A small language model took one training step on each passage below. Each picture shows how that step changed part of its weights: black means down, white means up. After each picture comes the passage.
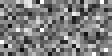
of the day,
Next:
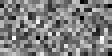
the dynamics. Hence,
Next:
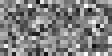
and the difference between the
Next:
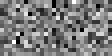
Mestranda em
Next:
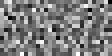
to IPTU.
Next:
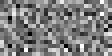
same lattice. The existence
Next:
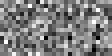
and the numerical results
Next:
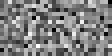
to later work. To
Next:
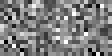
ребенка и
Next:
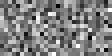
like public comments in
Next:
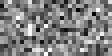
observed by the K2
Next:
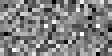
shahrida turib
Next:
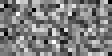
O‘zbekiston Respublikasining
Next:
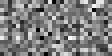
Zn concentration dependence of
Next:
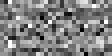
show that if the Hamiltonian
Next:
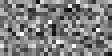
at the least, an
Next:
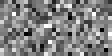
spin-half quantum
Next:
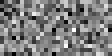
и значимость
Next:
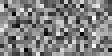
coordinate decentralized
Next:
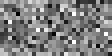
tashkil etadigan
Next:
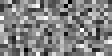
assentamentos de
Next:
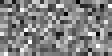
para idosos,
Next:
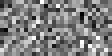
in detail the fact that
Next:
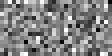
will be interested in
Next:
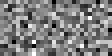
Available from:
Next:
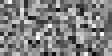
года в
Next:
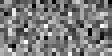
DIS. In this
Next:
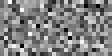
were searched from
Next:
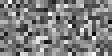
sum rules} The
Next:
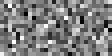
digital. Dalam
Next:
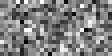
is composed of
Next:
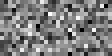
marking the critical
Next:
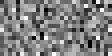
and patient clusters
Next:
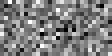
протокола и
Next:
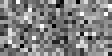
bij aanvang
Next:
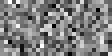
it is easily seen the
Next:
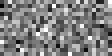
high accuracy for our
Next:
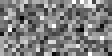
this command % is
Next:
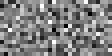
generate a two-photon
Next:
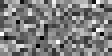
for the Langevin
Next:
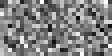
of waves. In
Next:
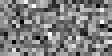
This makes sense since
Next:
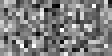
\ie a hierarchical
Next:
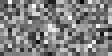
сосні за
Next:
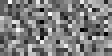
Comparison. Pink
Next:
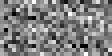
va madaniyatning
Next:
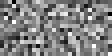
practice: collection
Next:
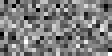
the middle panels
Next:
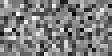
higher Reynolds
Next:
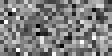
way that they stay
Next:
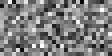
this method is almost equivalent
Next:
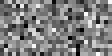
los proveedores
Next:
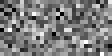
и составляет
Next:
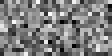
yang menggunakan
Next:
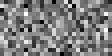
force dependence Marcus
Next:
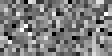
detection, jammer
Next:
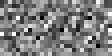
from atom-level
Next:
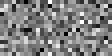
Regardless of the
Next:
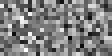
a small variation at 70
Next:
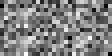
full and effective participation
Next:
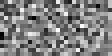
с другой
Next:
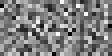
the cavity on
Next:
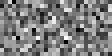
loop diagrams,
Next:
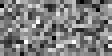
the usual notation
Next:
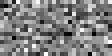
prażenia i
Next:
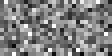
is then the second evolution
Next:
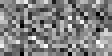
The dominant contributions to
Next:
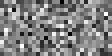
registro y
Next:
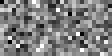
sonraki gelişimi
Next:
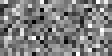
and residual stray
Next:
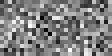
compared to alternative
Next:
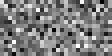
D. et al.
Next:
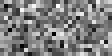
вижда като
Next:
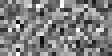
that the intrinsically
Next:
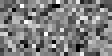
xizmat qilmoqda.
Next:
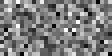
it sets a speed limit
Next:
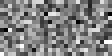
pada penelitian ini
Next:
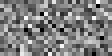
fatwa of
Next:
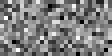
ва ўсимлик
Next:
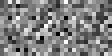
assuming that international
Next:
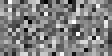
todos estejam
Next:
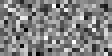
the subspace,
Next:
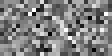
effect on marginal
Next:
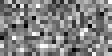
los documentos de la
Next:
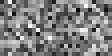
varying the thickness of
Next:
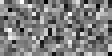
E, Apo C
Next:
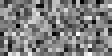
\subsection {The
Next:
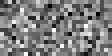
increased by ordering
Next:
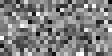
se référer
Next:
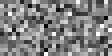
higher LER than the
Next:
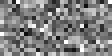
can be combined with efficiency
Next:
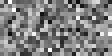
decay in flight
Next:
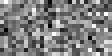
di strategie e
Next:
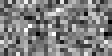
zarradek imkoniyat
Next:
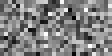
production exceeds demand
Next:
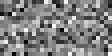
when embedded at
